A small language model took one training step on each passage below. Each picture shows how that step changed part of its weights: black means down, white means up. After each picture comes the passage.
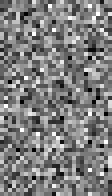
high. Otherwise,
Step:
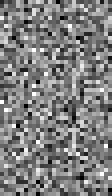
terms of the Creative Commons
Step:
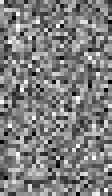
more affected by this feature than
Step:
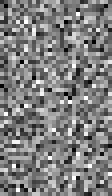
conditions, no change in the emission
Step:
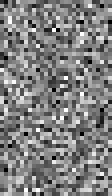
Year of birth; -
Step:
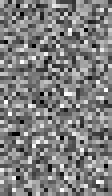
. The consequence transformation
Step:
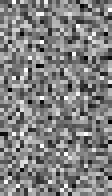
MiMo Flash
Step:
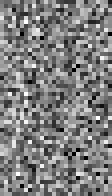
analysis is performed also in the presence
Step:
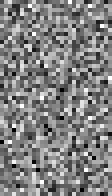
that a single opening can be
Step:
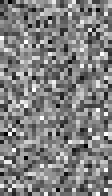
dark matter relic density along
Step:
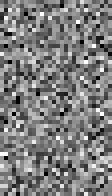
DD, LP. Writing
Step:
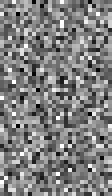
interpretation of the core flow
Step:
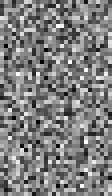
University. They were from different
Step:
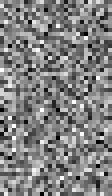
\newcommand{\X}{{\rm X}}
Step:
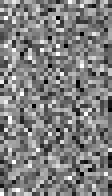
of Stewart Platform
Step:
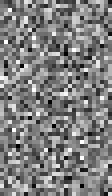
process of thermal conductivity at the
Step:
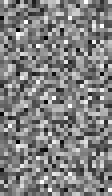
We use a non-uniform
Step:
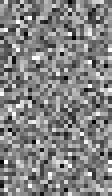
and (e) illustrate
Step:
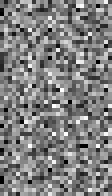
This study has focused to
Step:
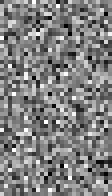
external transmitter,
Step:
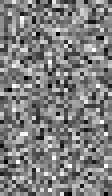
using the finite element method
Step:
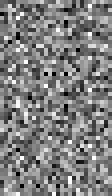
gap $g(s)$, and
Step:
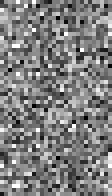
that was tidally disrupted
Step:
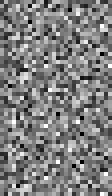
opens a gap through a charge
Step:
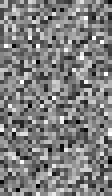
assume threshold behavior
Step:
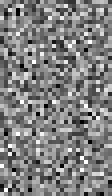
sensitivity if used to construct
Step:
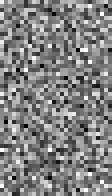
similar study by (Banshal et
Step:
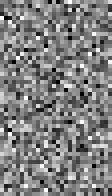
Analisaram-se os
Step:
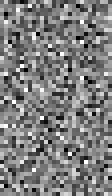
zones is also the one producing
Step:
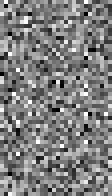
3 shows the real-time evaluation of
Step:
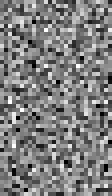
was analyzed and taken into
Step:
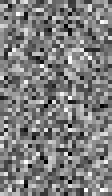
2.63. The result came
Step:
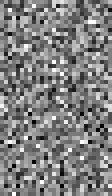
a data set of a dynamic
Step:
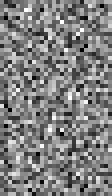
that there are elements from different
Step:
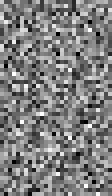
spectral function for the L termination is
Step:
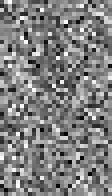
An increase in catch in
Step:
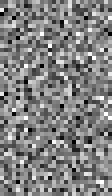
Ways of Improving
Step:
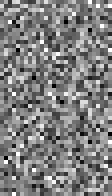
is locally invasive.
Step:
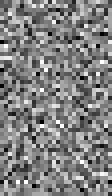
these more restricted definitions of
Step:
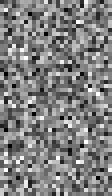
approximation for the parameter $k$ and
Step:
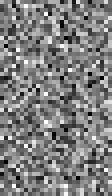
journals. Impact factor
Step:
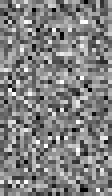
using temporal encoding,
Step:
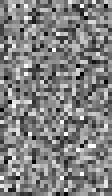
true - in a continuous
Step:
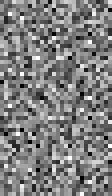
using the Poisson's
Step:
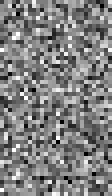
the quantity $\langle \Delta
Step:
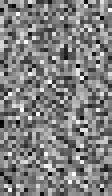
they had been relegated to the
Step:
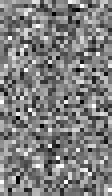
incidence of non-fatal
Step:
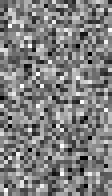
it with that of a thermal state.
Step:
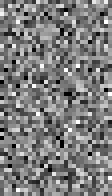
dispersion can be much
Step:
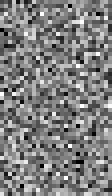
on rice grain yield,
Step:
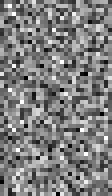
with any financial organization related to
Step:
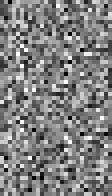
waveforms, for controlling
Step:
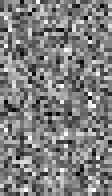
autoregressive process and
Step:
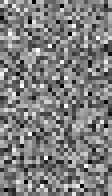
diarrhoea due to their
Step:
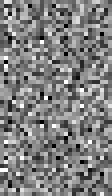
{(Total Test Cases
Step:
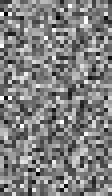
a potential violation of original
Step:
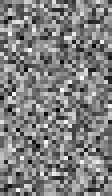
the scalar field, instead of
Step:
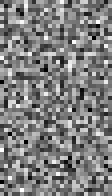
which differ from the SM weak
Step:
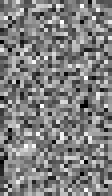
to operationalize these aspects with
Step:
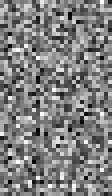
the number of single-photon
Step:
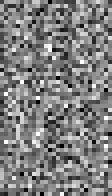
to be flexible by
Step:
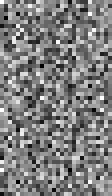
Province with an average SR of
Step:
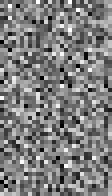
corrupt. There is no
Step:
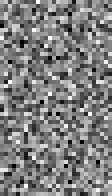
5. Velocity cross the
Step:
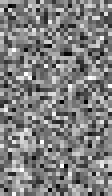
a transmitter in the stack
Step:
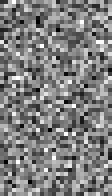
and the spin-resolved and
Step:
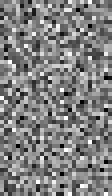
about the considerable interaction between
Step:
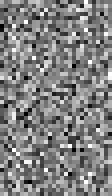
done here, and throughout this
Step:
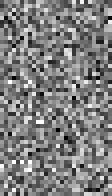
Central and Northern
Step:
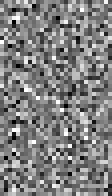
bridge columns. As
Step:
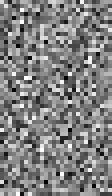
holes. Then, we show
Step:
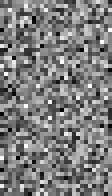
in device capacity does not
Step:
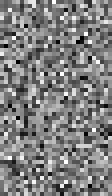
data management between U.S.
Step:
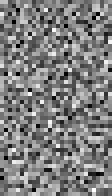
thermal insulation. In an
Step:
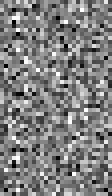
bridge the gap between the
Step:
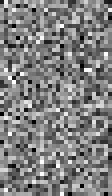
against the Sikh
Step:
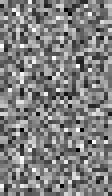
risks associated with the
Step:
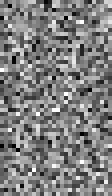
in the years 1995 to
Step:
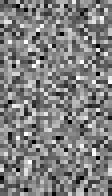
the hospital namely,
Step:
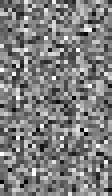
energy consumption to reach the
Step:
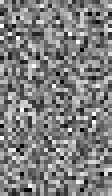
atomic facts about the
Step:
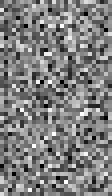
showed me how much potential we have
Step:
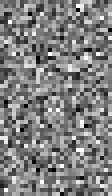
remains as long as the EF is
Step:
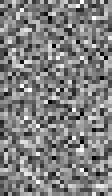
Ramo Grande
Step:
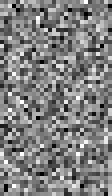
by means of an expansion
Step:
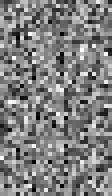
of a clustering algorithm as a
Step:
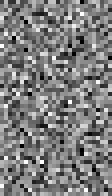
data training on the ECoS
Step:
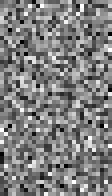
sizing is removed during
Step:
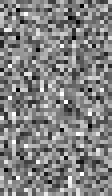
that this $B/T$ scaling
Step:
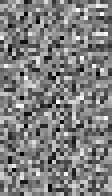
(ASE). Assuming that the
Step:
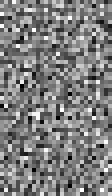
inferences create product
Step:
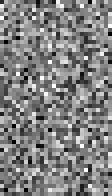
different highway sections.
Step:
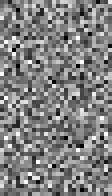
spiking or blocking
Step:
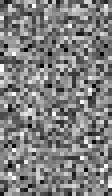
and manufacturing quality,
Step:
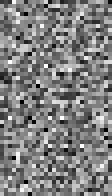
also achieved by changing the
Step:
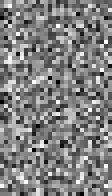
of these natural fabrics
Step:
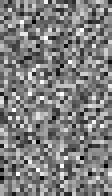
is attributed to the suppression of
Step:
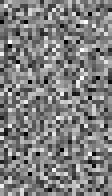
on Islamic finance,
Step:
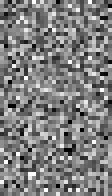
for a wide range of applications.
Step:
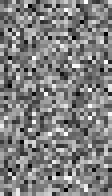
visible sectors, respectively. The
